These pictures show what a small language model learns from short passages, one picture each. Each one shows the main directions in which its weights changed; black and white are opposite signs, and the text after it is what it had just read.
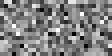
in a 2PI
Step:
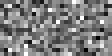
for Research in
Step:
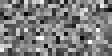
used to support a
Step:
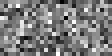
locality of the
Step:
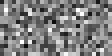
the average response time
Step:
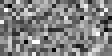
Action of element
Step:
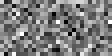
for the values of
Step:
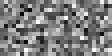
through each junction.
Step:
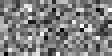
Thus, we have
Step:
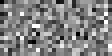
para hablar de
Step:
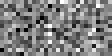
intersection with $\bar
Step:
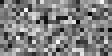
homogeneous in the
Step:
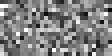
de control social*,
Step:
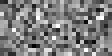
\delta A_1
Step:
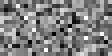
known that many popular
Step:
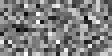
is defined as a
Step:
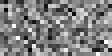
from the LiF
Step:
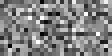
analysis and linear algebra,
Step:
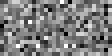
for addressing
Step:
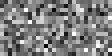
while quantum mechanics
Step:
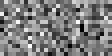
is, with good
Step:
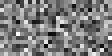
y Abad,
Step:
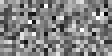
are completed.}
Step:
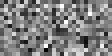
depend on the state in
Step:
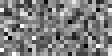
ao trabalho
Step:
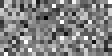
the conservation
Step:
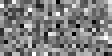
Neumarkt am
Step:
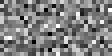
computes that
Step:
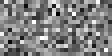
now as a function of
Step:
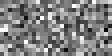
respostas com
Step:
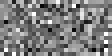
at near- and
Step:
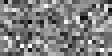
and smart
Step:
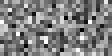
If $y\in
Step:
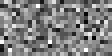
as a predictive
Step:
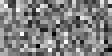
ausencia de “lo
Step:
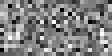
(see reviews
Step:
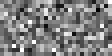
one neglects
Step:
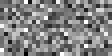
for comparison with other
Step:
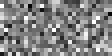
fact the terminology
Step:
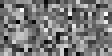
social sciences and
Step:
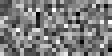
following expansion of
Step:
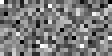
\geq& \overline
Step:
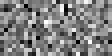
that there exists an action
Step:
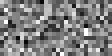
take their origin in
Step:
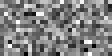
is necessary when
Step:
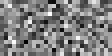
ranges of
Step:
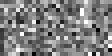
X-ray spectrum is
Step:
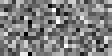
incorporar en
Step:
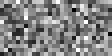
probability of the first
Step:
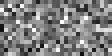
Creator of
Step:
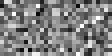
is a generalization of
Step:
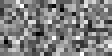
$\epsilon$ is the
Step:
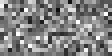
bilan muhim
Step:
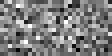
validity of the
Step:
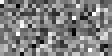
is faithfully
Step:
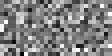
least 10 words to
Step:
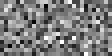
that they did not
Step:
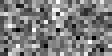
modo informacional
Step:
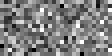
a long history of
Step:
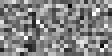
sufficiently large negative
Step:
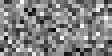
violation in this
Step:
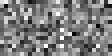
without difficulty
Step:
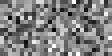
bundles over a
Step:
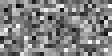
public. De
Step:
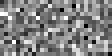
without worrying
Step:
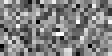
the category
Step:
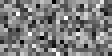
that the contributions from
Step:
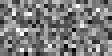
is trivial when
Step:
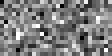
further understand the
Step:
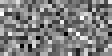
large distances, many
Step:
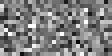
adaptable (with
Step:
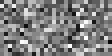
on top of the sample
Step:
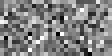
${\mathfrak{ B}}
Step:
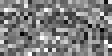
see that spin up states
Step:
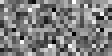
$2 \times
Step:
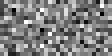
Landau level
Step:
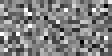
inverse obstacle
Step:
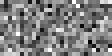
state} is a vector
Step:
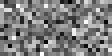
/ Advanced
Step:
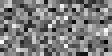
homogeneous parts
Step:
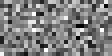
is proved to be
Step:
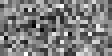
array can determine
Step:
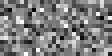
the music that
